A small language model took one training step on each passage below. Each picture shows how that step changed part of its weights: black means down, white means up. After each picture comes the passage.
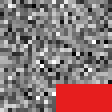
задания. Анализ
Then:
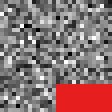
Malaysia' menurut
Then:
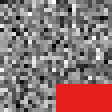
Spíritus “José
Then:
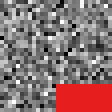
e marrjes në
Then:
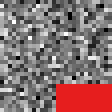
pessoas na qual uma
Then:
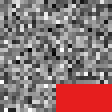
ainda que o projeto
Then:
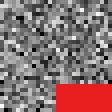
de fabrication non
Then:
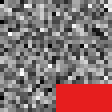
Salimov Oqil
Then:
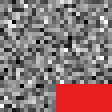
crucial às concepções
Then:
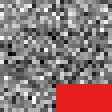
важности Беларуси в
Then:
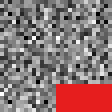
Виклад основного
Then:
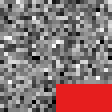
frio, utilizou-se
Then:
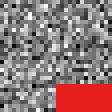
elemento, a saber,
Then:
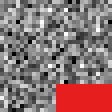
Saber o resultado de um
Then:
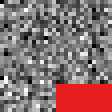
вони можуть
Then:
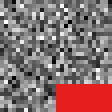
*TV and Radio
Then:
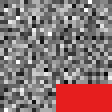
и здоровья
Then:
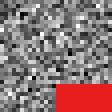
prevalece la lectura
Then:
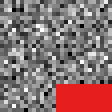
FOR DIGITAL
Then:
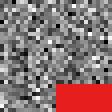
holda tushishini
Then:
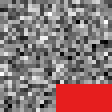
tersendiri, tidak
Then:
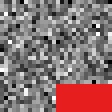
sorgere del sole al
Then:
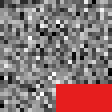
L'impact de la
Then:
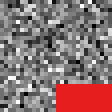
anglab yetish uchun
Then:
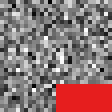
як синкретичного
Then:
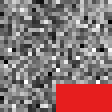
13 ta qabriston
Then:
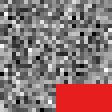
experts, materials are
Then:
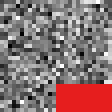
cenário político
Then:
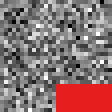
15. Олійник О.
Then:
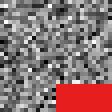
nascer e focou mais na
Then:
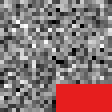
va uzoq muddatli
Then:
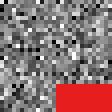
Large Répartition
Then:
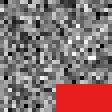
kelishi, oʻzgarish
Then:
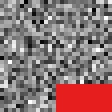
muhofaza qilish sohasida
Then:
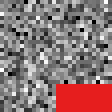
albatta, tarixiy
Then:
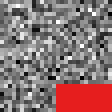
Öztürk, S.
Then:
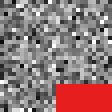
localities in Upper
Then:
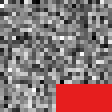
kelmaydigan fikr-
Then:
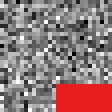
примере Республики
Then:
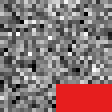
jam latihan.
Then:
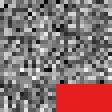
пять означает
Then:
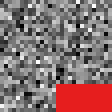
permitiu concluir de
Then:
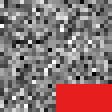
²Graduanda em
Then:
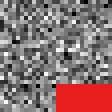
conter informações suficientes para
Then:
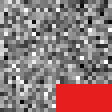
в день между
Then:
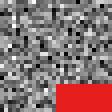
bo'lishi terida ishlab
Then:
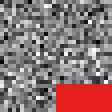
по какой цене может
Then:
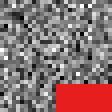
что разрешение Китая
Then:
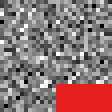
Boshlang'ich ta'lim
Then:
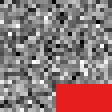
del solapamiento parcial y de
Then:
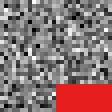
de forma investigativa coloca
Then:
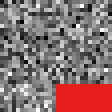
их возвратиться на
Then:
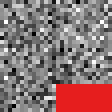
себе умения и
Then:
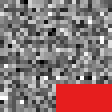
saldırgan kurban
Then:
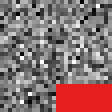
Adaptation from Story
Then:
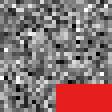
in ricerca di un bene
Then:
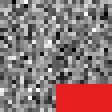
dan interaksi sosial
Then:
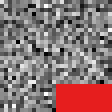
критеріїв слід
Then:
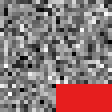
suroeste del estado de
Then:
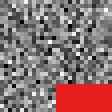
этой отрасли
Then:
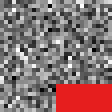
ma'lumot yozadilar.
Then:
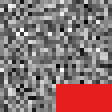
ishlab chiqarilgan yoki
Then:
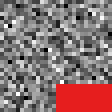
bugungi kunda ham
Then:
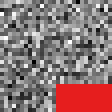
бир умр аҳдига
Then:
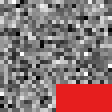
kelishi va uning aqliy
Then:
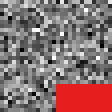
Standar Error Z P
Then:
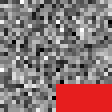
umumiy rentabellikni
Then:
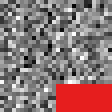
die niet de mindere van
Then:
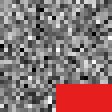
tebranishlar spektr
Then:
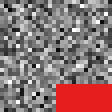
Performance Analysis,
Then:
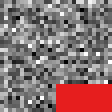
e o Imaginário
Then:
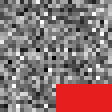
olarak icracı,
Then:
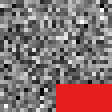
в обработке
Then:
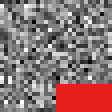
actual de las generaciones
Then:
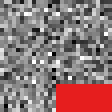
офату балодин.
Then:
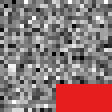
Winnetou I Der
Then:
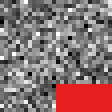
bosqichlariga qabul
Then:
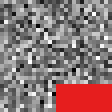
Região Sul brasileira
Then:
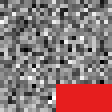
центра онкологии и
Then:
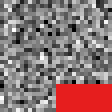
Cambridge Manuals
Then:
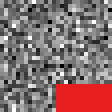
talablar quyidagilarni
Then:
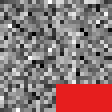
masofalardan nishonga
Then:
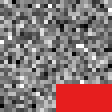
Degidrin kodlovchi
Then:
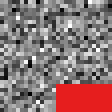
Di Pt Widodo
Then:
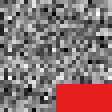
в християнській
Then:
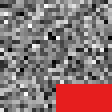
globallashuv asri
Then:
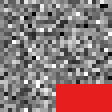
em inglês,
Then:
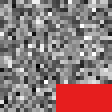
*Anesth Analg*
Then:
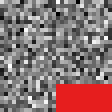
and philosopher,
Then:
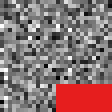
autores de los artículos
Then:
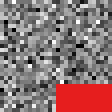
kerja melalui
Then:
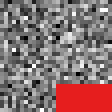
порожденного на
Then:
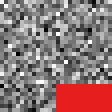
farrosh, hatto
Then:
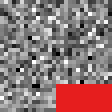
Gu, N., Cho,
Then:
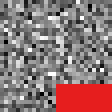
régulière et
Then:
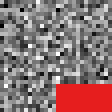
of excerpts reveals
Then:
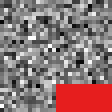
Results of regression
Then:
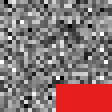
1. режим майна
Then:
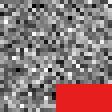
деган терминлар
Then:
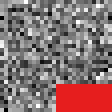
beradi. O‘quvchini
